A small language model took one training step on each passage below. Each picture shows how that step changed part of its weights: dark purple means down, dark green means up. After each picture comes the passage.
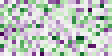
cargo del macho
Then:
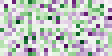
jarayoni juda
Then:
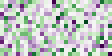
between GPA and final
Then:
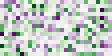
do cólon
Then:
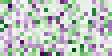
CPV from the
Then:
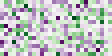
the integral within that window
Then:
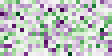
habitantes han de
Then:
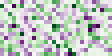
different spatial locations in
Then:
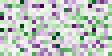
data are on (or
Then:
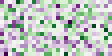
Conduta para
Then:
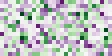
Clinic 4.
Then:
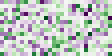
be seen clearly that the
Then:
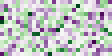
et la manière
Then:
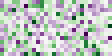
coupons on the
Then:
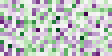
Room temperature
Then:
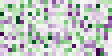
yarim oroli,
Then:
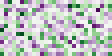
high $M$. While
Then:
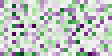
International Conference for
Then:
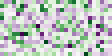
educational process.
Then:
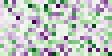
чоп этилган.
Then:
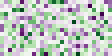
included as a leading order
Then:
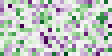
Community Support
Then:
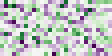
this mode, the
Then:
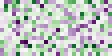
hombres; en
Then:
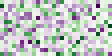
values (around
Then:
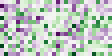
Figur 16.
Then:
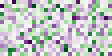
where ellipses
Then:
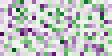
Surveys carried out
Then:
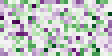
network that computes
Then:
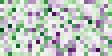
переписка с
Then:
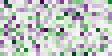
1$ with the factor
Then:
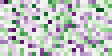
leading order in the
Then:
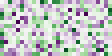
extend the perturbative result
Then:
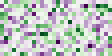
which eventually yielded
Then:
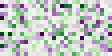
of Rotate
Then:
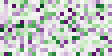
are constructed for three
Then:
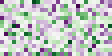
of solutions, one in
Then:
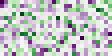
rates in the Sun
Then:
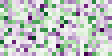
QCD: see the
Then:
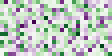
create fluctuating
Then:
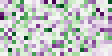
LS the point that
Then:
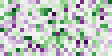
The displacements of
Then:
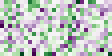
є C5a
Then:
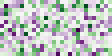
respecto a los
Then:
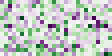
two complex areas are
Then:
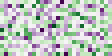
can be deduced
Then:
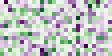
quantified within a
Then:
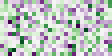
на діяльність
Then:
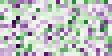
dabei kein
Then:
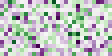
the mean and the
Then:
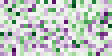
zal dit
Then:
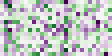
left to right are
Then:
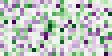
в умовах
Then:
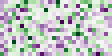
extended these investigations to
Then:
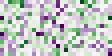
autor reconoce
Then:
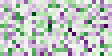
meaningful expert
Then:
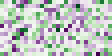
keep also the
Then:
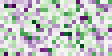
at a distance of
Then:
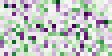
angle of the dust
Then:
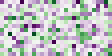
chaos is
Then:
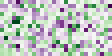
se afecta el
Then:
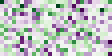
confirm, however,
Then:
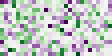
somewhat schematic
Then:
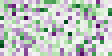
each of the two source
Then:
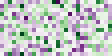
vector and the other trace
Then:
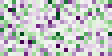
computed over the entire
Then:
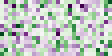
shape anisotropy forces
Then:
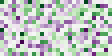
symmetric massless scalar field
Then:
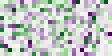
employed in the initial design
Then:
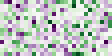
and non-local
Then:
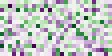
atinentes ao
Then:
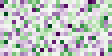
dando intensidade
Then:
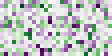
widths for systems under
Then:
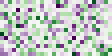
(see Fig.~2
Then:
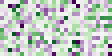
la trufa,
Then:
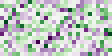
Model tizimning statik
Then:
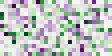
of the stars which experience
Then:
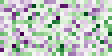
nomi ostida
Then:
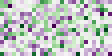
be applied to assess the
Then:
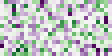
cuts for the final
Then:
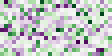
almost intact with
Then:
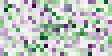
is created in the
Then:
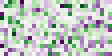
of great assistance
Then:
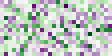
it is possible to calculate
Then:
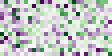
to do that here and
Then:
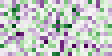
topological photonics},\
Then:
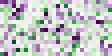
against the luminosity function of
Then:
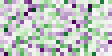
where we show the
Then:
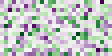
parameter is $\bm
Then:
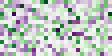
have produced the spectra and
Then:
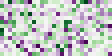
method gives very accurate
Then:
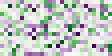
دراسات من
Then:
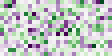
ega bo‘lgan
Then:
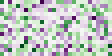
quantum gravity can be
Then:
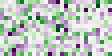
areas such as
